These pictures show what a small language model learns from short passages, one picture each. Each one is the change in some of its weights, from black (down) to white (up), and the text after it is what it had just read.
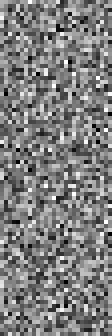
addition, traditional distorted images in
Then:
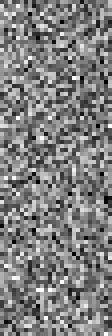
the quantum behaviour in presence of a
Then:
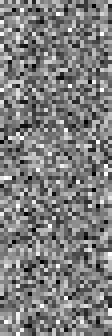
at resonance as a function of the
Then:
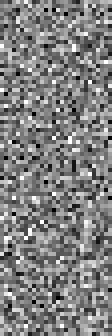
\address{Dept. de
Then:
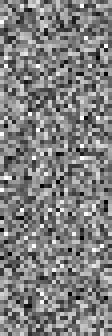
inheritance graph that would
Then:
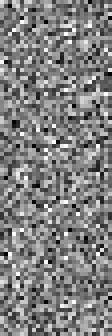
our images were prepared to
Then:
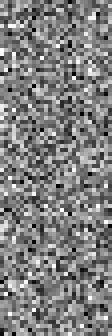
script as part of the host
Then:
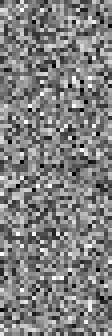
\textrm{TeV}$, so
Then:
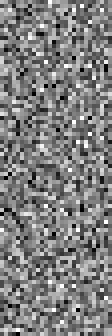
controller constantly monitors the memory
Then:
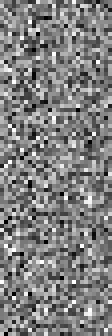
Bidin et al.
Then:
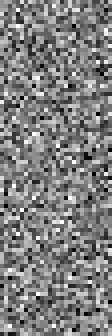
practice, PCA is not just
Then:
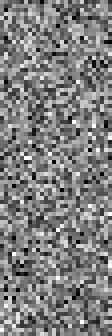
resulting in a larger total angular
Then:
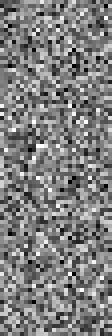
in eliminating unnecessary
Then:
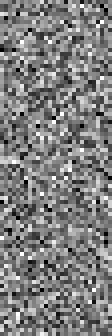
studies should be repeated in order to
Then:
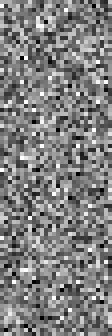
each segment represents several to tens
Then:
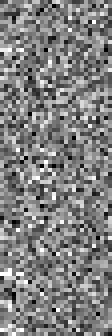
the non-supersymmetric Yang
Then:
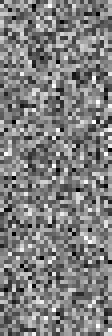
a suitable rotating wall to lock
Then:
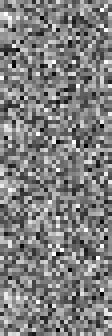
Monte Carlo event energy (top
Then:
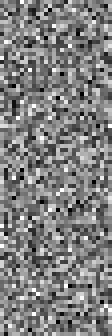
the dynamical masses, we estimate
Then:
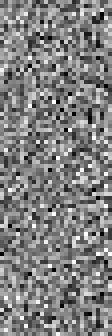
eigenstates near zero energy. As shown
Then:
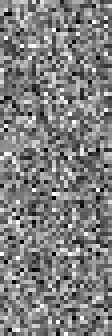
reach the inner few AU from the
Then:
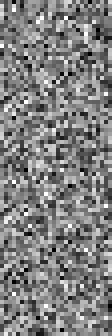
dimension we may consider instead the conformal
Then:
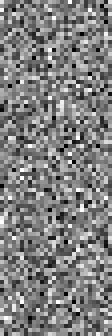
Reynolds-averaged azimuthal momentum
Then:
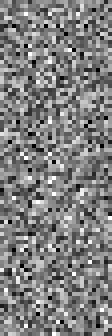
a non-relativistic expression in
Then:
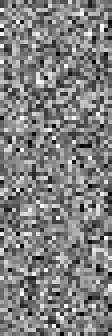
each mean-field state $| q
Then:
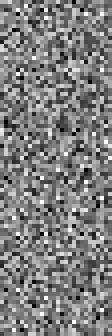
expressions for these dynamical observables for both
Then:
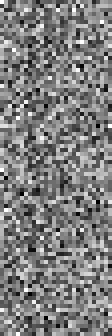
the need for realistic testbeds
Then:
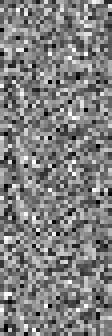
machines. \newblock In
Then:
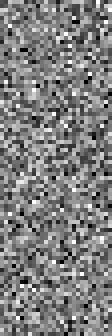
(\ref{Effective Hamiltonian})
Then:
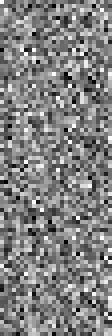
wavenumbers of supported surface waves
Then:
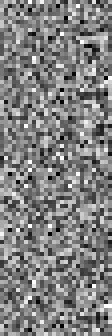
clusters. Indeed, depending on the
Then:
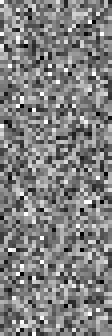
take at distance $a$ along
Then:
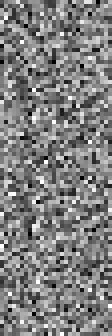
Miranda, in setting
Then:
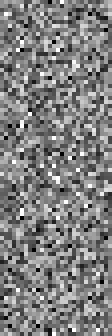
46$ in the higher mobility
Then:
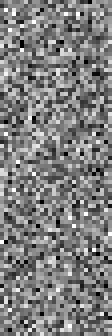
size to $\epsilon$ comes at
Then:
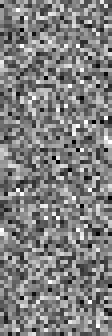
multiple Gaussian peaks as shown in Figure
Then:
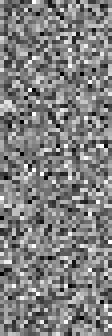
We propose to observe two fields,
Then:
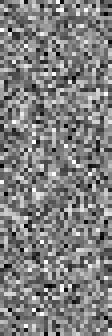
also yields the socially preferred
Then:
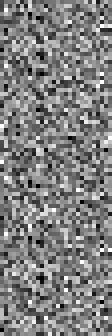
door beacon, one
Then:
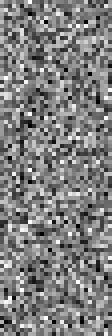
20% spread of the orbital electron
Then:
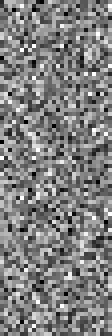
a galactic perspective. The study
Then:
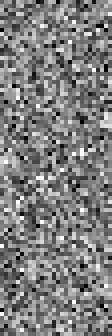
larger of the small angles in the
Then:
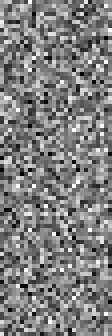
that the proposed algorithm is superior
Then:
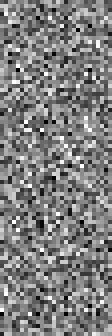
system included close collaboration with the
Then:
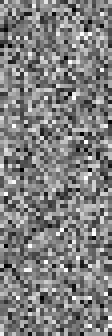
diagrams depicting the control flow
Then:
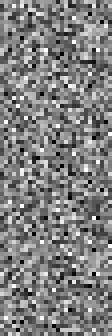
GSP, JP,
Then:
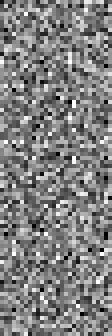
adaptation. Unlike prior work
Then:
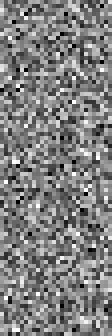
photons. The effects of pure
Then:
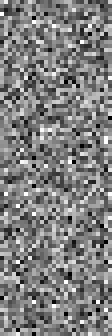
ranging from $0\%$ to
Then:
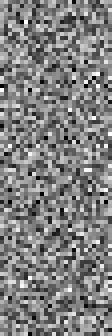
known that projections of
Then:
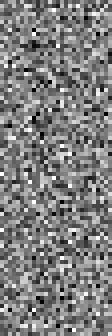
Collaboration, Astroparticle
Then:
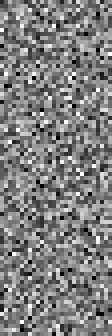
+ \Delta\vec{
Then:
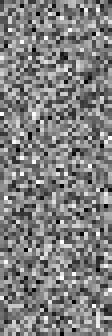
contours are at 3,
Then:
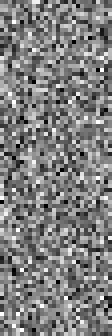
similar way the correct identification of the
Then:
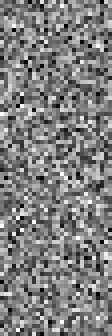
parameter ($t$ is proportional to
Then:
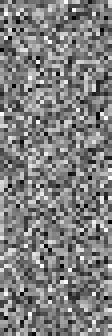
and quantitatively less certain in
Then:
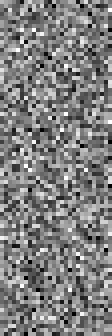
one of the famous fields
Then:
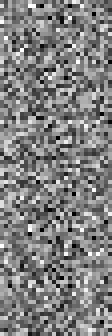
intensities. Mitchell
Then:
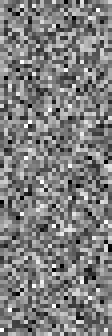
in the algebra. In fact,
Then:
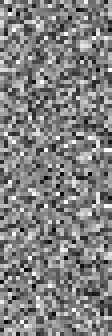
the strategy was to use a
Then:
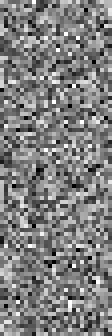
during this short-lived
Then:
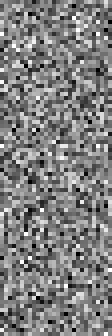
is interesting, since the fermions and
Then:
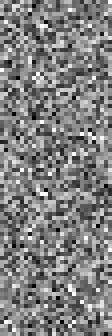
to the three-dimensional geometry involved
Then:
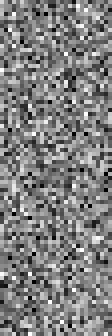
includes the python scripts
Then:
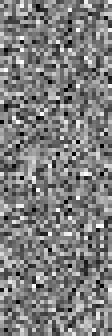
of (the long standing research
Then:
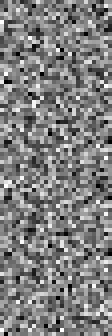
\end{equation} where
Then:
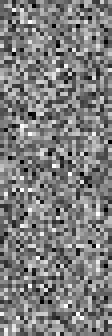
spin-wave theory can be
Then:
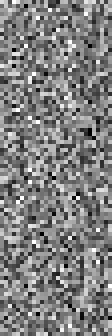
duality of 0B. The
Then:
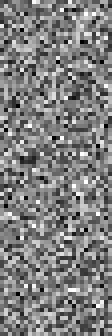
extinction coefficients compared with other good
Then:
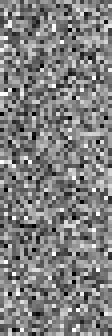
this source 30 years ago remains
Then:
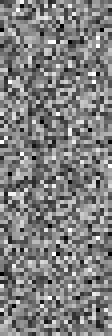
as intermediate metastable fixed points.
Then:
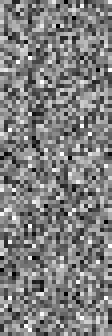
the fact that some orbital contribution for
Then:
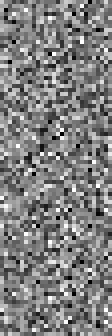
temperature anisotropies and polarization that contain
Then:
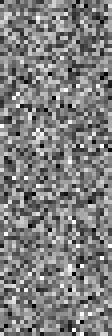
to $\Gamma_2$ in
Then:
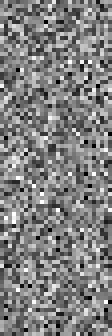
with positive coefficients will also be
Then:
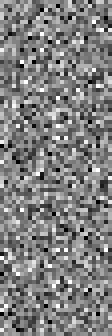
these regions is obvious: they appear
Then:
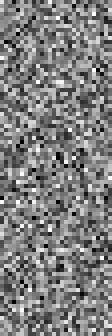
due to the anisotropy of chemical
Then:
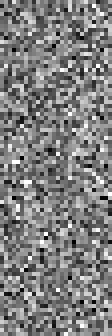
obtained with various models taking into account
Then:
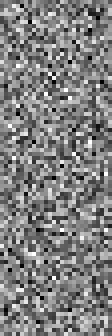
S 3s are located much higher
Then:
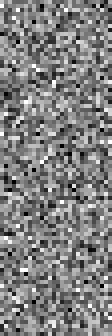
particular, for each supernova event,
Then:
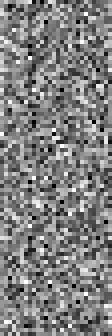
the fit, because the uncertainties are
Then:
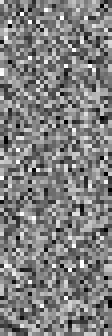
periodicity with the magnetic field results
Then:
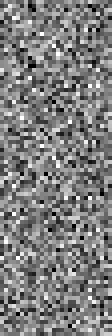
of MEOW network controller
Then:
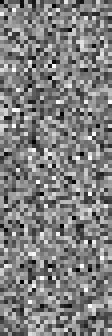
our study is based on manual
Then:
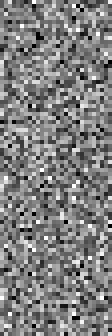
}{\partial k_y}
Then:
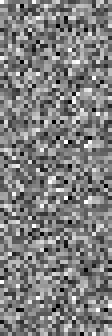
Module Validation In order
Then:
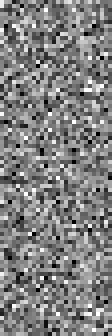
Japan} \affiliation{Japan
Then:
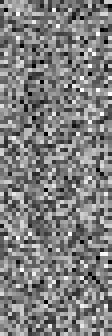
with the Republic of
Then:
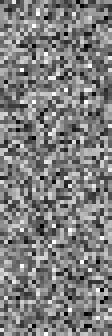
morphology of the overlapping
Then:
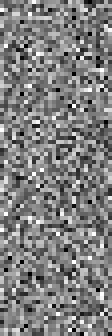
definition $|k_y|\leq
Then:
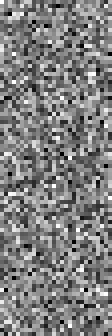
as on the volumetric flow
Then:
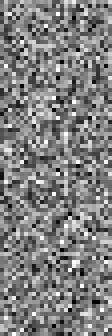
C. Glattli,
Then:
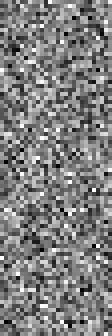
additional contributions from the heavy gauge bosons
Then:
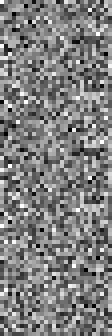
procedure developed in [17] for
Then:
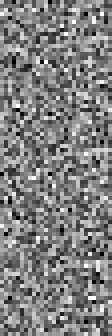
API), performance was assessed using
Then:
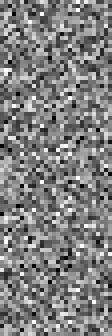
band model. (a),
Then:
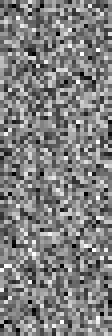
tunned by changing the external magnetic
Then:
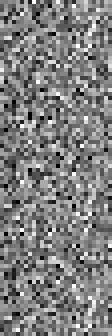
it can display information about itself such
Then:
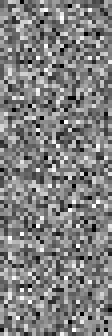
planar ${\cal N} =
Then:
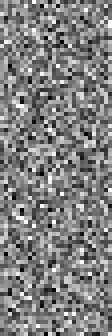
methods perform well in the collaboration
